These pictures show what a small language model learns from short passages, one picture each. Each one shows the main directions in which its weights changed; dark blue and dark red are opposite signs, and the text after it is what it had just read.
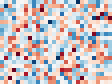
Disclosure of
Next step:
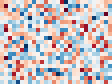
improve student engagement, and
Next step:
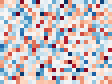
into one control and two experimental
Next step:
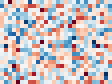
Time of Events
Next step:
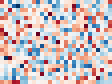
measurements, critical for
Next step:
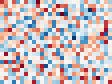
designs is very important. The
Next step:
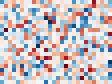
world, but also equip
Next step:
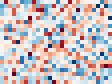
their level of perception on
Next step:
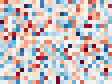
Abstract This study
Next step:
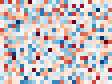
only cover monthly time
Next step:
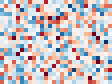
Social Sciences
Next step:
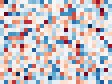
– Philippines
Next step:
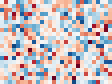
ligands, containing
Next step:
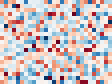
confusing situation we are
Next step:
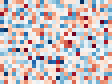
conflict of interest. Data
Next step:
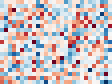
development, production and market
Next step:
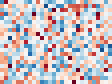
felt by a person,
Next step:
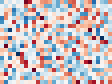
students; and 5. To help
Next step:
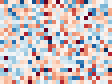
have identified betulin
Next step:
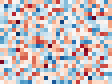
subcortical regions are
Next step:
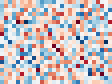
of disease (often
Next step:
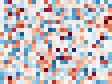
– all our understandings are
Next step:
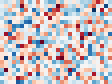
in the MAC layer.
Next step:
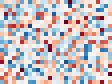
a 'Login'
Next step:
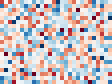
and standard deviation :
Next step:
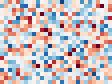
and availability of products in the
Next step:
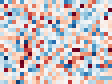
uses the advanced,
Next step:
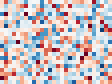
the species delimitation
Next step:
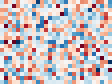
the data set Item CON
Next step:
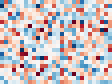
complex math problem of finding
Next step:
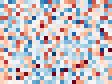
inventions in this field
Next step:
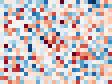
as high-temperature
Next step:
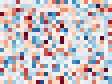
for organizational failure
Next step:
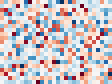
Interviews corpus
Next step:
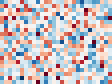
Br^- . Results
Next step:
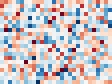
variable, fixed
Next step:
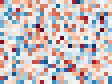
AVCO fibre to
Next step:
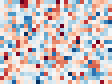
0.95 at maximum and
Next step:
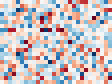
for the elements of PC
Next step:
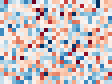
-19100 on the variation
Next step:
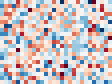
24 individuals in the O
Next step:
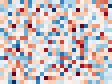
affect the pressure,
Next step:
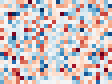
The action to counter
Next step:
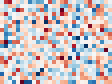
followed by Golgi
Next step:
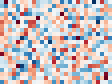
positions the observations were
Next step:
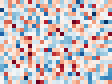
competitiveness of
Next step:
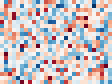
design and thermal system
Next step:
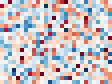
set, 244 out of the
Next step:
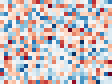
by the brain explains the
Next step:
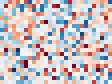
the exhaust fans
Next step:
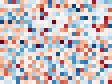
using a CO_2
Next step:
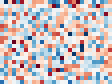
5 (a) shows the
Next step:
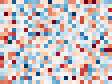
Urban Areas
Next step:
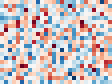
seasonal basis, the
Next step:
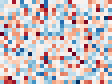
body metabolic
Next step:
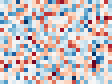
for various reasons, are
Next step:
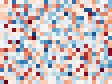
s and the recursion
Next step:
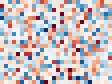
inhibition zones
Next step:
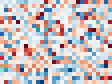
will be eligible to
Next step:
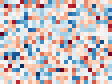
is cheap, and allow
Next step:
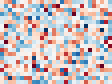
these metrics have improved
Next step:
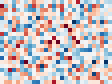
a rough proxy for
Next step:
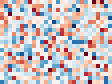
at the University of St.
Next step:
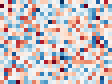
Shadow economy
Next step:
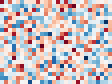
This all requires time &
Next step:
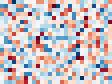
researchers' grants at
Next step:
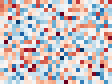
pattern recognition. It
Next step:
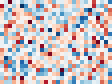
in Fig 16. Figure
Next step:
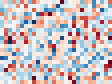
researches. I agree
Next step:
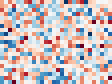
The second step consists of
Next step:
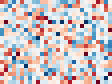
the place of receipt
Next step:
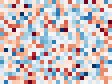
effects of unsteadiness
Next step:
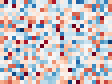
In the same way, the
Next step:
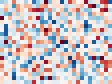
designed the experiments:
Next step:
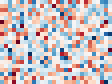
compatibility conditions can be
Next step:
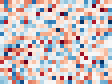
extent of youth
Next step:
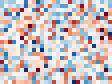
important for the integration of the
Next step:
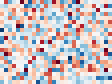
be largely nationally
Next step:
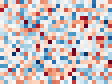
close to the DUT
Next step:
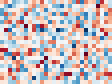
probiotic bacteria on
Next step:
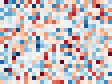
new era, many children
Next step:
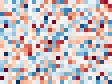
indicate an aggradation
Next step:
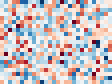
7. Governance and
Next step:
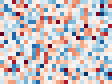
the false-positive
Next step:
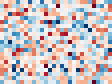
form of a fractional
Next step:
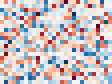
cultural heritage /
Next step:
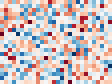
of 9 LED lights in
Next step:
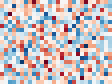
In particular, we can use the
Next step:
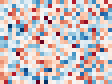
to precipitate.
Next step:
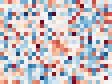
and WP4 (user
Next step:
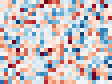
of right and left
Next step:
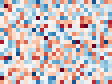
can be extremely
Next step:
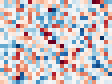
as it has been given very
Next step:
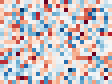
Short attention
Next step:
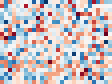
AnGR even though the
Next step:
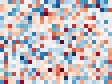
on international tourism
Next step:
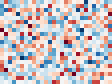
various aspects related to
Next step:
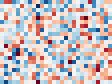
so as to be able to
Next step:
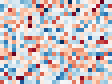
control on operational efficiency of
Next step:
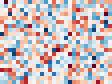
be the tendency of
